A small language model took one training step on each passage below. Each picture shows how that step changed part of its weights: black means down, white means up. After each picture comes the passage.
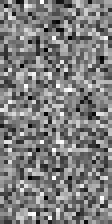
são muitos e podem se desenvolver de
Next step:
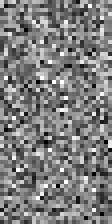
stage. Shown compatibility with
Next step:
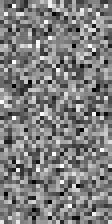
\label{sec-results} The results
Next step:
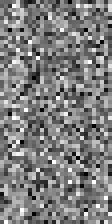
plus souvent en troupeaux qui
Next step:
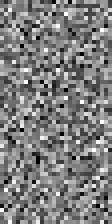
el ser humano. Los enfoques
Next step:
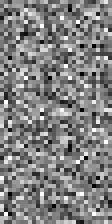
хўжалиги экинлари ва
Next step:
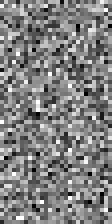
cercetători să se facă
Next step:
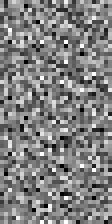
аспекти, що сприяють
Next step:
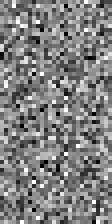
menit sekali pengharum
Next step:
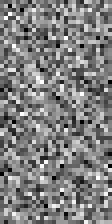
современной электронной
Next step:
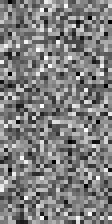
bottom panels): the width of these two lines changes
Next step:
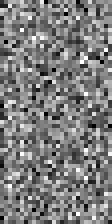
-o`zini tahlil qilish va yangi
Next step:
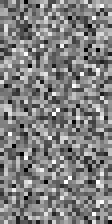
Birinchi tarixchilar,
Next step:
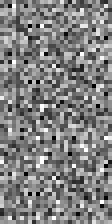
\right) \approx 1.8
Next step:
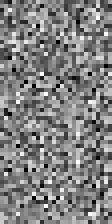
MeV at $\rho_0$). The resulting
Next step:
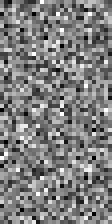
method can also be viewed as a generalization
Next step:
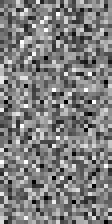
based on the mean absolute expansion velocity of all
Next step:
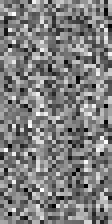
PROMISESLAND, and
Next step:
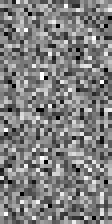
1 CNG - Clube Nacional de
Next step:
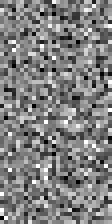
Арбитражного суда, а
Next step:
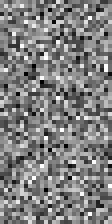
in a volume $V$, interacting via
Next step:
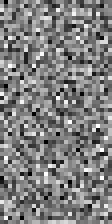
a similar pattern here. The extremal spectrum is
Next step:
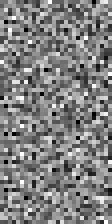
sicillerinde özellikle
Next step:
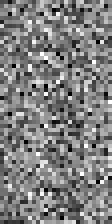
values of $w_0$ and
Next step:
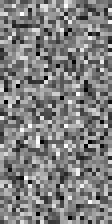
de governo dos homens segundo o
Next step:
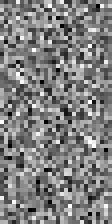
bermain dan eksplorasi secara
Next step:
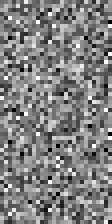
липидов Нейтральные
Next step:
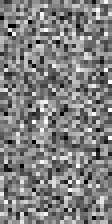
writes out the energies and forces in
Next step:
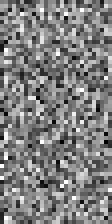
davlatni rivojlantirishda huquqiy
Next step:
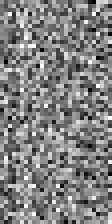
finalização das atividades participativas do
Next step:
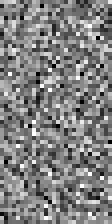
resultados: Año Media Desv.
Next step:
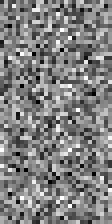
monde (Baskaran &
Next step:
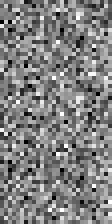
проблемой медицинской науки
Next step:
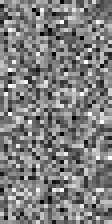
D.A., Kulkarni
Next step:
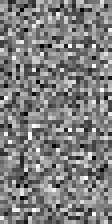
memory over a substantial fraction of the device. In
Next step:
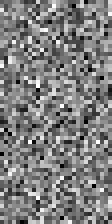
and does not depend on the specific choice of
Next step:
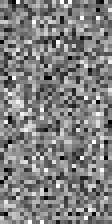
log contains one or more occurrences. While
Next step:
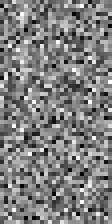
oshiruvchi texnologiya sifatida, 2012.
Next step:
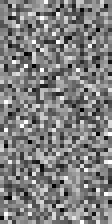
in the field of quantum information theory, because any
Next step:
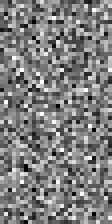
to correctly take the dominant thermal effect into the
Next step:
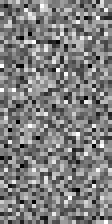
the upper atom sheet of the Sn
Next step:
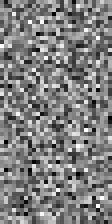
is modified, according to the operation). In case
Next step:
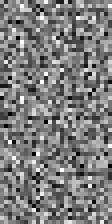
much as possible to outline the reconstructed
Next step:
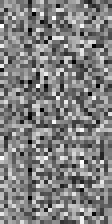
the concept, application, development, study and
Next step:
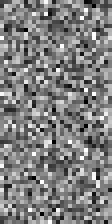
X$^+$ and X$^-$ practically
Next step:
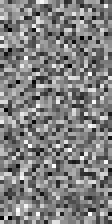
theoretical analysis and numerical simulations based on a master
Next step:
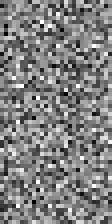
организации, ее программ,
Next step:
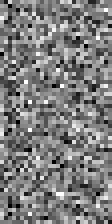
belbog' iplari bilan
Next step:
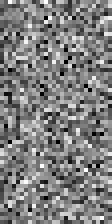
nuevo proceso de abandono del
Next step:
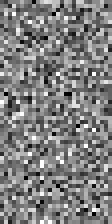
is either zero or an integer multiple than $
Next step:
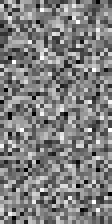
The "averaged" mass $\langle
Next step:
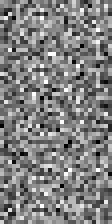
общества восходит к
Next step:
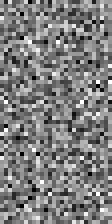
calibration, image coaddition,
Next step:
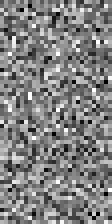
the point-wise distance between $y$ and
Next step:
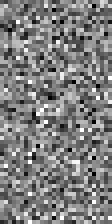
radius ($R_B$) characterizes the distance
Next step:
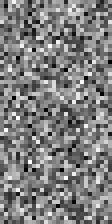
times, since semi-classical black
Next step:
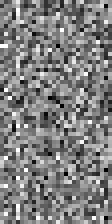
и характер этих осложнений
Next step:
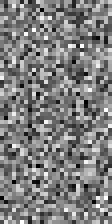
possible, un enjeu politique de
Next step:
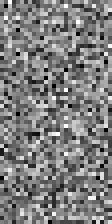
de archivos - Tareas
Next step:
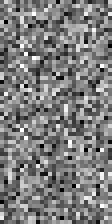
aluminio y el oro. La
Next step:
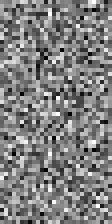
estrategias donde se vea en la
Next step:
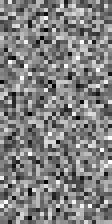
fases: el fundamento teórico
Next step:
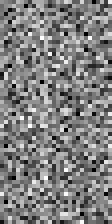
адаптации, влияние
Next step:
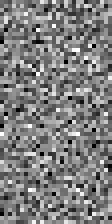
same even considering the modulation of the underlying event
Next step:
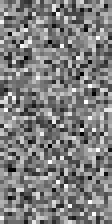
ensure the content of the phrases is
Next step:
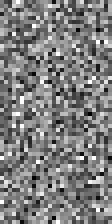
based on $SU(5)$ have many
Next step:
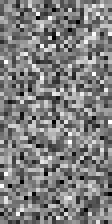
the photospheric footpoints,
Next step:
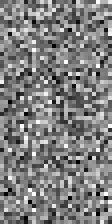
concentrated at the two Dirac points on
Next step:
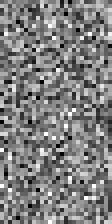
underperform in terms of NLL, they
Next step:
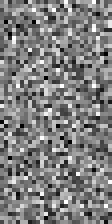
copyright owner,
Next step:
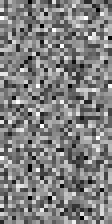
framework, legal protection, digital
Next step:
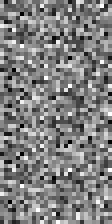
रूप से
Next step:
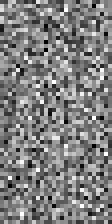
de seus planos, tenta manter
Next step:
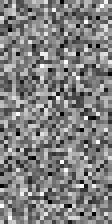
subscript S), have been derived in the context
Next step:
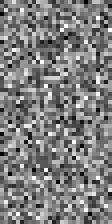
tarqalgan shifokorlar va
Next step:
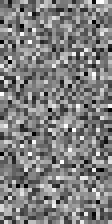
function reaches its asymptotic stability. In some
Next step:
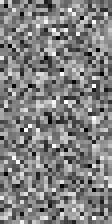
areas. **Acknowledgments**
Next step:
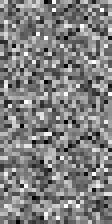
5-misolda yig‘indi
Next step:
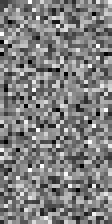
the other hand, a larger bandwidth also increases
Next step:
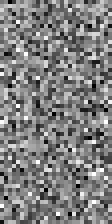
Descartamos a hipótese
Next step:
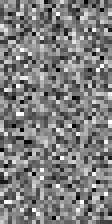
ЖИ қосымшалары
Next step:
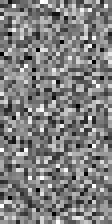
The latter approach enables the system to be represented
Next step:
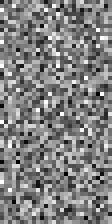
la realidad: su totalización. En
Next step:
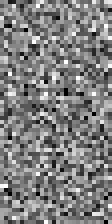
Execute Engine. The Controller
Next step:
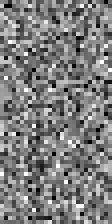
Termiz davlat universiteti Ekologiya
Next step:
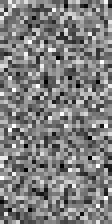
aduse la dimensiune de
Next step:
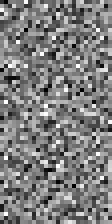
a non-equilibrium field-theoretical
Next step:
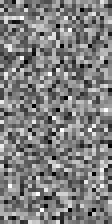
towards different attractors occurs. This alternating
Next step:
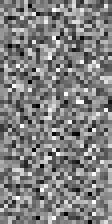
the Schottky value by the factor
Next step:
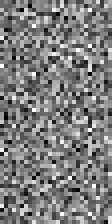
the state strategy for the modernization of the
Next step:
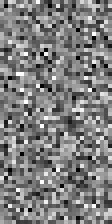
Panteão, em Roma. Esse
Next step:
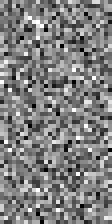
concentration intellectuelle²⁴?
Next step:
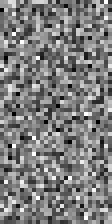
propose a TQT scheme in continuous variables.
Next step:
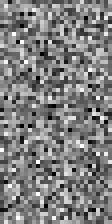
adalah sinergitas dan kolaborasi.
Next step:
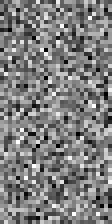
to the on-chip PNN, which
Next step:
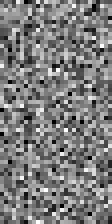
stress on new insights that can be
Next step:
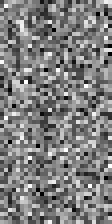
sog‘lom psixologik
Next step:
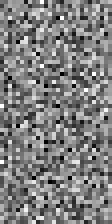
uncertainty on the integrated luminosity estimated at
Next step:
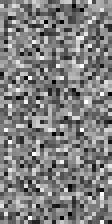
A.T. Ceci, G.
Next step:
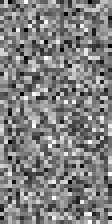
composite refrigerants where several performant
